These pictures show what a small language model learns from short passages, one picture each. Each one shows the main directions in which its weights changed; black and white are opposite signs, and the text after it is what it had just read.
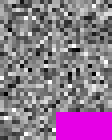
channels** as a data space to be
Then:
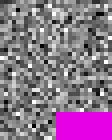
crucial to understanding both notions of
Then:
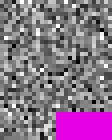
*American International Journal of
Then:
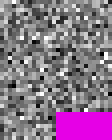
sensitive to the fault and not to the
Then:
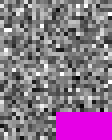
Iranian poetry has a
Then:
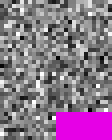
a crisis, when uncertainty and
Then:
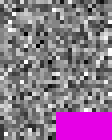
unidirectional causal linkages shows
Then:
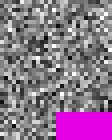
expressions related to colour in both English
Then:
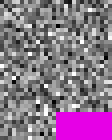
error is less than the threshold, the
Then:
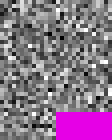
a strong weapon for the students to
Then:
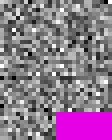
pathways, comparing various process configurations
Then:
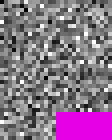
F (2021) Dietary supplements
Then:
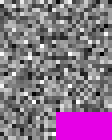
decrease did not appear to be
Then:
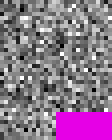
piano, guitar, and
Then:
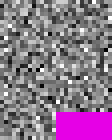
2019). Accumulated evidence so
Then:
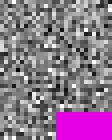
in the world. There are faceted specimens
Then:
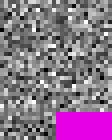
they will have. Therefore, everybody
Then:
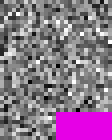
mild to severe myalgia.
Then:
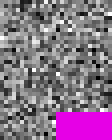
in 107 m, Central Tisler
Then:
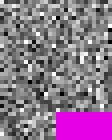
Usha Kiran Reddy*,
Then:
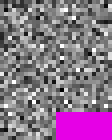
(For interpretation of the references
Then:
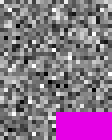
sour cream, butter), large fat
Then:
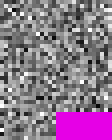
interviews and pre published statistics.
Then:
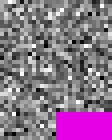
material design modifications. Monitoring the performance
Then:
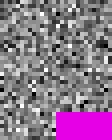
presenteeism among workers was 42%
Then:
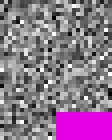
Deci and Ryan, 2000), the
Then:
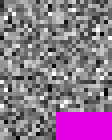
context of the water it interacts with being
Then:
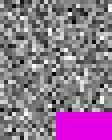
one unit increase in employee involvement,
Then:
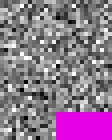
Intelligence in Business Education research in
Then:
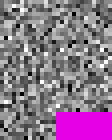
and economic development in the basin (Ding &
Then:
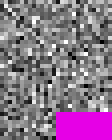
other vascular indices have been investigated.
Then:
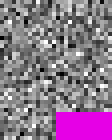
1954 w British Scottish
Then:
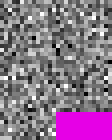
alarmed structural engineers to develop methods
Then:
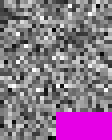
due to Csiszár sum
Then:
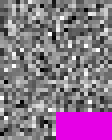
ma'noni aniqlash,
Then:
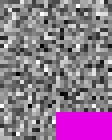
carried out in aqueous medium by
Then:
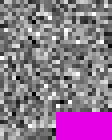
weathering alone. For one equivalent
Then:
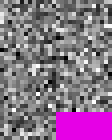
as well as mobile platform for
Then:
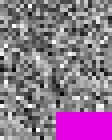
production of high-quality biofuels like
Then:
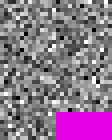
distance, we can see one large form made by the
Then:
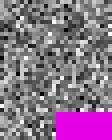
environment, and hopefully, mitigate
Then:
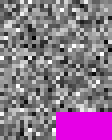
of social encounters. People may
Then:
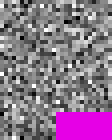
of endothelial vessel
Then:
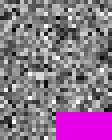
for class metrics level viz. total area
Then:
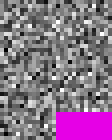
or policymakers, may explain the
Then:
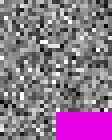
AND DISCUSSION A.
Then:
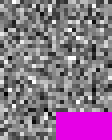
addition to his main positions as associate 551
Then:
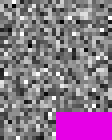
his powers or influence. -
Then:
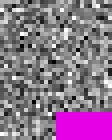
helps the user to visualize the data and
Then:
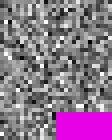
the sound of rain-fall. Since
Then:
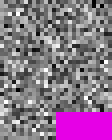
INTEREST CZU:
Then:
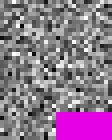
For example, audit syllabi to
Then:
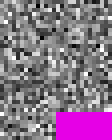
colour doppler images showing significant increase
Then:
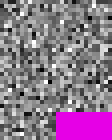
of bodies subject to forces; the
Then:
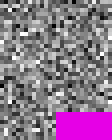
to being misdiagnosed. The main
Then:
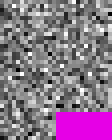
and aroma intensity. GCMS
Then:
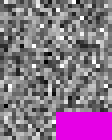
preparation of the manuscript.
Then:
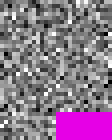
*B. pinnatum*.
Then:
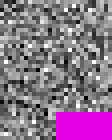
promote new research in other contexts. In
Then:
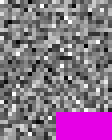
to provide a fairly attractive environment and
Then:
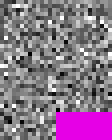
Analysis (PCA), for classification and
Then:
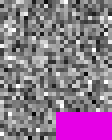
0.53 and in group V was
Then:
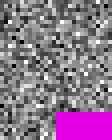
type obtained from MOV manufacturer
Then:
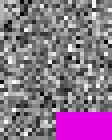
of approximately 1.1 million
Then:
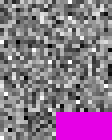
complete picture of the population, and
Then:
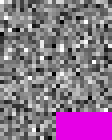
eigenfrequencies in the carrying
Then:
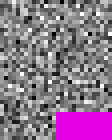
9. Table 8. Time Value of
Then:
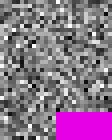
LiH and water, generally named
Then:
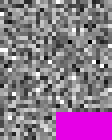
to 1.157 IU/mL at the
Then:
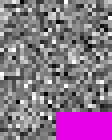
longer considered an effective learning or teaching processes. The
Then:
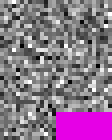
ideas, and emotions from one individual to
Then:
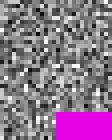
used to find the molecular or rotational
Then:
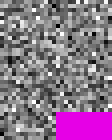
well as post-ineffective trial with
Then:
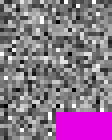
concentrations of the substances administered
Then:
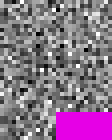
lower magnetic latitudes with
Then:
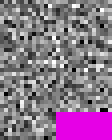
embezzlement. However, these crimes
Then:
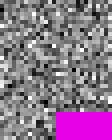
in patient care and their willingness to
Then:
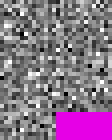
the situation more than the others. On
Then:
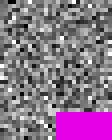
ideology among Bangrus; the people belong
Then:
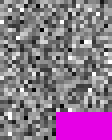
Teaching Hospital Mirpur,
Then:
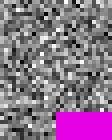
mass was distributed normally (154g
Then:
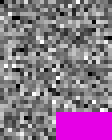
these plants. Hepatoprotective activity
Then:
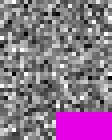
Model was selected and Hausman test was not
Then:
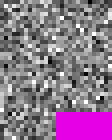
concept into a robust and sustainable
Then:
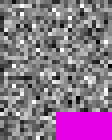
MIN Fast 8 ns +25 ns,
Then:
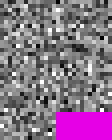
Human presence for investigation purpose was
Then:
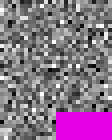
that one of the main aspects of the
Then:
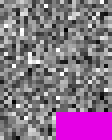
0.05 was significant, where relative
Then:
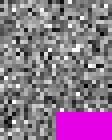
Elizabethan theatres. The
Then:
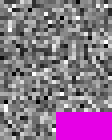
cars. The selected respondents have been
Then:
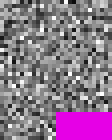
by the prevalence of diabetes
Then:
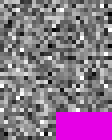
follow an upward trend, which means the
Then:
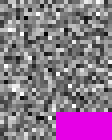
with aim and RQ Outcomes Key
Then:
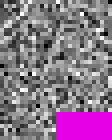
of an m -isometric operator is
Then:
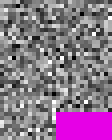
used for bone regeneration [10],
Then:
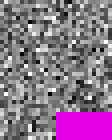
ecological realm to use them as background
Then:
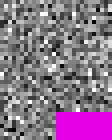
from Italian Health Ministry and
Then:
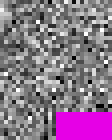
large scale of experimental results on simulated and
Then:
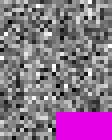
research examines the concept of financial
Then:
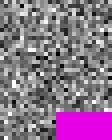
NBRC1777 (haploid,
